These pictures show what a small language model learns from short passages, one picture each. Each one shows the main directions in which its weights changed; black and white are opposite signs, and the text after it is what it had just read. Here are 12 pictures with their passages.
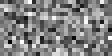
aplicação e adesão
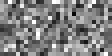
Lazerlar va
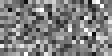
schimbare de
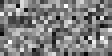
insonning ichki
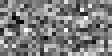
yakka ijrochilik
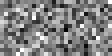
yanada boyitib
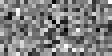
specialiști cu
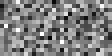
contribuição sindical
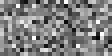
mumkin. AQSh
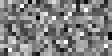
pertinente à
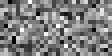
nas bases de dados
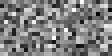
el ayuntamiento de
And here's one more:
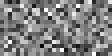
ridosso di
